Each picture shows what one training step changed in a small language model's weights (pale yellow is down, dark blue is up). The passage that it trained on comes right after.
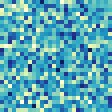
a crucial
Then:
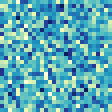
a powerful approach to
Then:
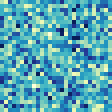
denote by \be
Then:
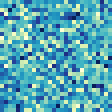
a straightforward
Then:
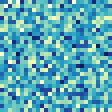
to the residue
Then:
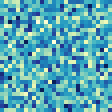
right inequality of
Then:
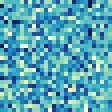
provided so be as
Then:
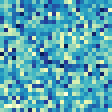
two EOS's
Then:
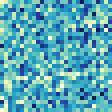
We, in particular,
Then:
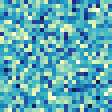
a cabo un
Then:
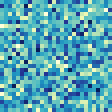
excellent. The
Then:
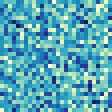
is internally
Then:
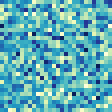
sektori ham
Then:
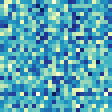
much higher than the global
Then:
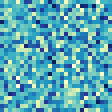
orientation motion
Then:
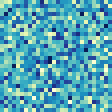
into account in
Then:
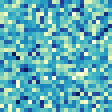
\int W(\nabla
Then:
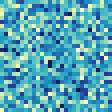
agent maximizes
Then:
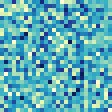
a Darboux
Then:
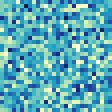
$$ Let us show that
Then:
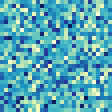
the tracking of
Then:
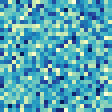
one-dimensional integral
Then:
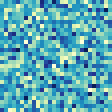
internet bilan
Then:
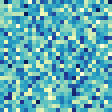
\Xi \quad
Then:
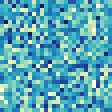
the sense of
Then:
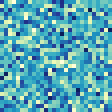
on\ the\
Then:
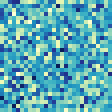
limit, converging
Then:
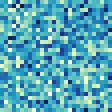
show this. In any
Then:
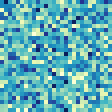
HKBa 8
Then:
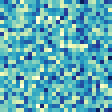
Sa seule
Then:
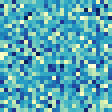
{Wave functions,
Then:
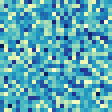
inequality, we have
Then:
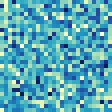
4. O'zbekiston
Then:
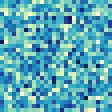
has reported the
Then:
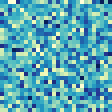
large enough (see
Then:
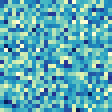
imel grede,
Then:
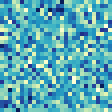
etgan video
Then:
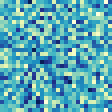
of millions of
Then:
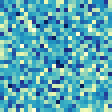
degree 1 factors,
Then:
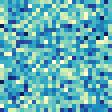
{\bf Reactor
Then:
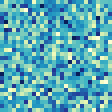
the Role of
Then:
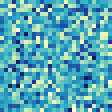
the permutation
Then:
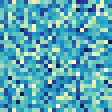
homology with boundary condition
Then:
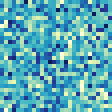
model $(\sM,
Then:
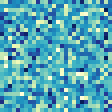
A. Henceforth
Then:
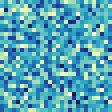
change by a factor of
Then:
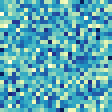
functions: one is the
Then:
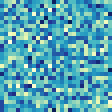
the results and discusses
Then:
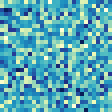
Bell pair distribution,
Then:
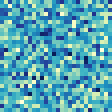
of $\nu$ under
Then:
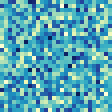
precise pressure at
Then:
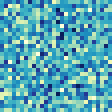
for the hidden
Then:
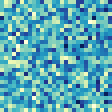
an alternative.
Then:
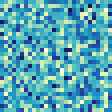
and Numerical
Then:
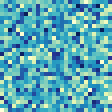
algebra $A$ we
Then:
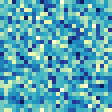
covariance matrix
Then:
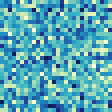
condition is violated
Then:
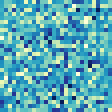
mode, where the
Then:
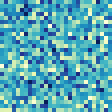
field components for a range
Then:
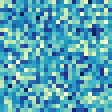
are fixed. The
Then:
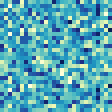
and $Y$. Thus
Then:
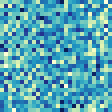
in terms of the representation
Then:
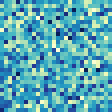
finding whether
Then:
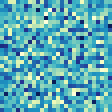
can not reproduce
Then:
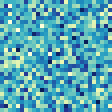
in the proof of
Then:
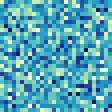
can exploit
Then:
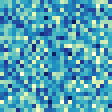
of strings that can
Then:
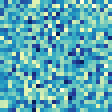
untrusted noise
